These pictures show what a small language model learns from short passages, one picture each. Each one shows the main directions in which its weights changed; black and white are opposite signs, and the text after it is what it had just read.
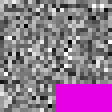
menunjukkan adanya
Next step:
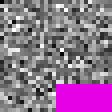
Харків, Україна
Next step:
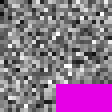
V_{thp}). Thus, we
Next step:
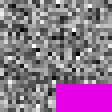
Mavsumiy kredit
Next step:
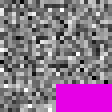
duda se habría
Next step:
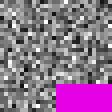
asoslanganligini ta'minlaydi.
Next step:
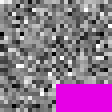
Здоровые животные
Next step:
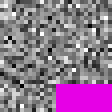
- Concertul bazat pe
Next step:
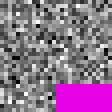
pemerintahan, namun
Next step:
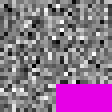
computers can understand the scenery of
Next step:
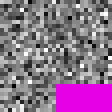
‘друг’ «одно из
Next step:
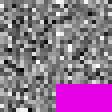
processes. Analysis conducted at the end of the
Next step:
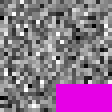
Las revoluciones científicas e
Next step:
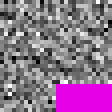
promulgada en la Gaceta
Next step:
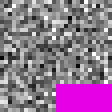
of entrepreneurship and investment focus on
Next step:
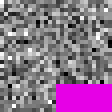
қурилиш нуктаи
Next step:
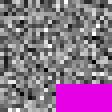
поэт смело
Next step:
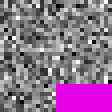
rendahnya kemampuan
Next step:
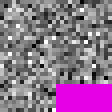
Comparison of fracture toughness and
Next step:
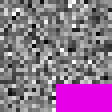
maktablar bo`lgan, ularda
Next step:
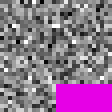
bilan birga bo'lishi mumkin.
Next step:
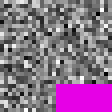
demonstra a ligação entre as
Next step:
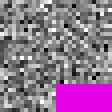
from the underreporting of labor and
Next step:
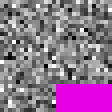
the request is selected and the sink
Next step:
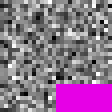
first four weeks of treatment, then groups
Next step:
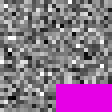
aims to evaluate the cardiological manifestations
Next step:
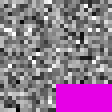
in the diagnosis of solid and
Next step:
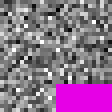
INVESTMENTS 528
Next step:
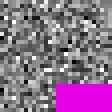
projects, especially when performed in the context of
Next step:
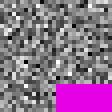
of a sinusoid from noisy
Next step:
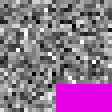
are also measured using *the Net
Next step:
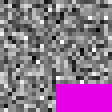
taxed consumption, did not have the same
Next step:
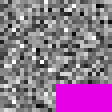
teaching self-regulation methods, developing positive
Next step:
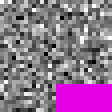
на принимающую культуру,
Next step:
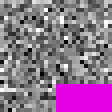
in a special education program who had experienced
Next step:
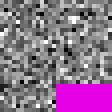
de Aula Invertida se
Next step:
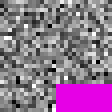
en contrepartie, on sera
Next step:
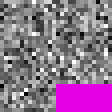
have recently used HHT in
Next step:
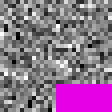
testes IgE específicos.
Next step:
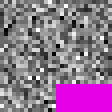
Phytoplankton are crucial for
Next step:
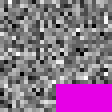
університеті програма
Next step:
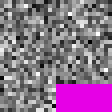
quality, service after the sales, and
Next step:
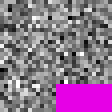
NEs were automatically given NIL
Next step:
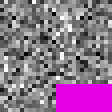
hamda ularning bugungi
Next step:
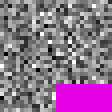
the Mediterranean Sea, in
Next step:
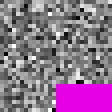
родин, зменшення
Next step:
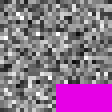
менамуд. Аз ин
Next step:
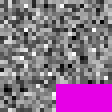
умов активної діяльності самих
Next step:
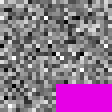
инновационной деятельности
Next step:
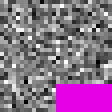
foydalangan. Xususan,
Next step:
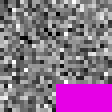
The Deputy Secretary
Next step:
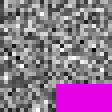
formés en STS diminue
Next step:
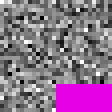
власти в России
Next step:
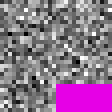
культурно излагать
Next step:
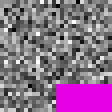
este folosit, ci și de
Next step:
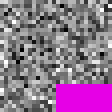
is idiosyncratic
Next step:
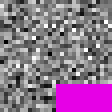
OILS Species Ref.
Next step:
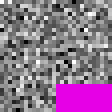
угідь відповідно до
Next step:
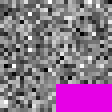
between Hesiod and Empedocles
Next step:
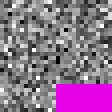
of the concerned nuclei are very
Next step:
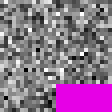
method with potential for use in clinical
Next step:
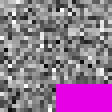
profissionais responsáveis pela higiene
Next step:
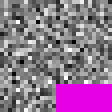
scale variables in SPSS. 3.1
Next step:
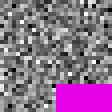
and the subsequent urbanization of
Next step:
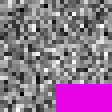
oshirish uchun psixologik boshqaruv
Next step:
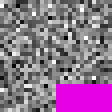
procedure for polycrystal-like
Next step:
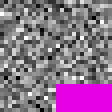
der oorzaken van de
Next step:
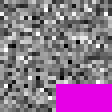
providing new recommendations based on sustainability.
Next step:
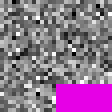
والجهود التي تمت
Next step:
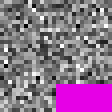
giperventilyatsiya qisqa
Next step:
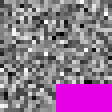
COVID-19 treatment. **Clin
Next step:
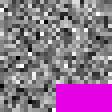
Social; Justiça do
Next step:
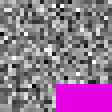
complessa, perché in
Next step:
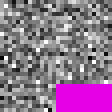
L is the length of the beam,
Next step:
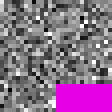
توجه به جدول
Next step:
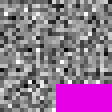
specimens used in Ref. 4.
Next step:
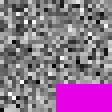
Ayurvedic Evam
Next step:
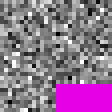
with novel topologies. The majority of
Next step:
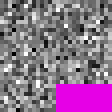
student's attitude towards one of the five
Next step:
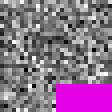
robot (in the joints,
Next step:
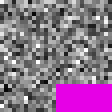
с малигнен глиом
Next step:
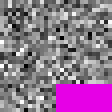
qo'shiqlarni o'rganish
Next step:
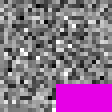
future work, they become increasingly ready
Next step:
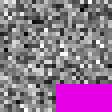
thrive during satellite river
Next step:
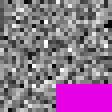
maqolada multimediyaning inson
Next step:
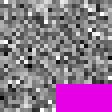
China with an opportunity to strengthen
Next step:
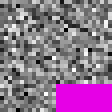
takomillashtirish..... 114
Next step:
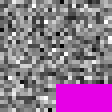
methods of mental arithmetic utilized
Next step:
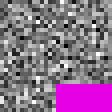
Diagnostic Radiology University,
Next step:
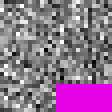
ponúka zdroje a
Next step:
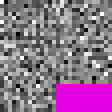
Grammatik sozialer
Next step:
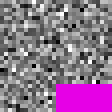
condition, but they increased by about 5
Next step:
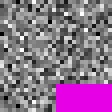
Yes Yes AC=76%
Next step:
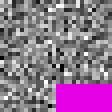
*Eurasian Journal of Social Sciences,
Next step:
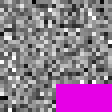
pada citra yang digunakan dengan
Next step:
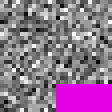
of enzymes tested of each
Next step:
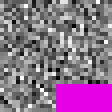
features operating in three different domains
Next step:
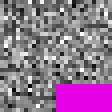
olishini o'rgatishdir.
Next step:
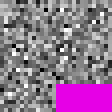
das CNs, a linha de
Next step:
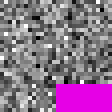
growing season at two different locations in
